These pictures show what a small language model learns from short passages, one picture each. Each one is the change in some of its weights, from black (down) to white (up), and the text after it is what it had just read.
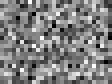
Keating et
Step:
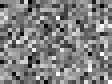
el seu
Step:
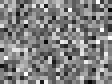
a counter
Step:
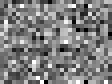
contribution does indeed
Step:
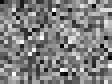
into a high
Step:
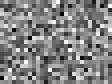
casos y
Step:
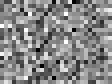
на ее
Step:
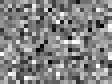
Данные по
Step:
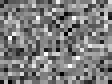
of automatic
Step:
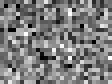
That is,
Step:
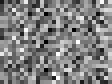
матн ва
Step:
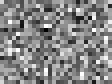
consists of:
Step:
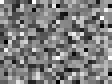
coefficient of
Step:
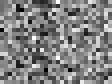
and the cells
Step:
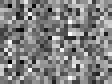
corresponding to the real
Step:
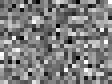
which was that of
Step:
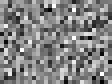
realising that
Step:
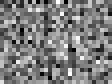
account for them.
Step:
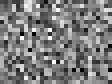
we conclude
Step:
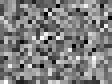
and social behavior is
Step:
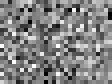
station level with
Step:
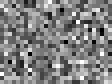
to handle
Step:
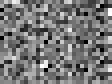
types is all
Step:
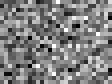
of the potential.
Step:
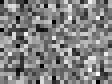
by driving the
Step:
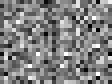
has made information
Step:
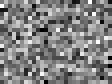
the time lag
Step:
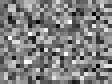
article, we
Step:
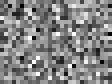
relation to public
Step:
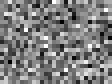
that select is
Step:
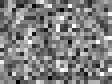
the Figure 23
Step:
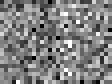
both levels. It
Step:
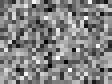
years or so,
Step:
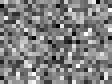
: A Case
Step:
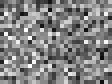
is good practice
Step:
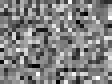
the work results of
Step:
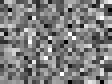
This formulation was
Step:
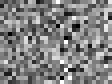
of the calculations
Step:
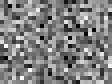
that q_b
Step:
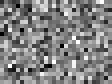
high binding
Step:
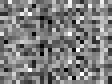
\infty$ with
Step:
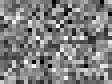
if KOMA
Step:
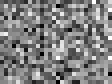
inclusion of
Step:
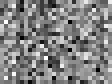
response and with
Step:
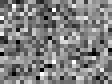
with existing
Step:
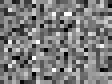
dashed black
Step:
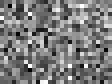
to the typical
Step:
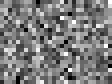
of WHO
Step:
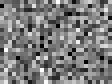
sum of wave components
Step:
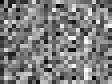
from multiple local
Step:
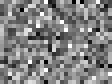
this Conference.
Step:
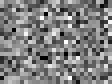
supposes the
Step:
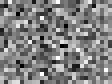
between a and b
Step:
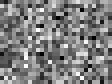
presenze e
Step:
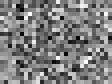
good and to have
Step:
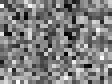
manbai va
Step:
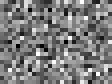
be found.
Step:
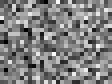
the range of
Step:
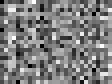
above case,
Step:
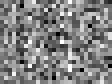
be valid in
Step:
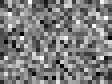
The complete
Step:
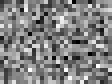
не лише
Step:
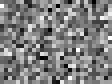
than the deep
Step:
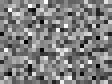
article provides a
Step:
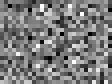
impacts of
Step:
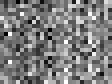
size effects are
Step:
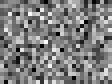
already shown
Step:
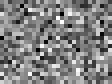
modes reach
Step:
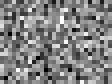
that education is the
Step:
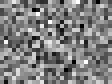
a Creative
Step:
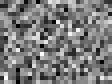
unit vector on the
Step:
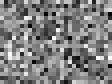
& IV as
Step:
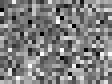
dessous de
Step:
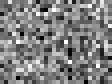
\\ \hline
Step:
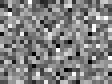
The application of the
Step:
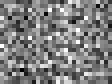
complex application domain specific
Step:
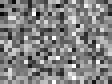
für eine
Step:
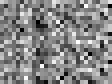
highly needed
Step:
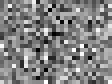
данни от
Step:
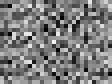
top- k
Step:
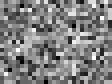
its prevention
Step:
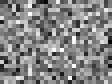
the formation of
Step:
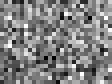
normas de
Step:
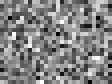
in real trail
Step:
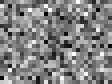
del texto el
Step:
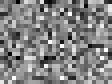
Arab region:
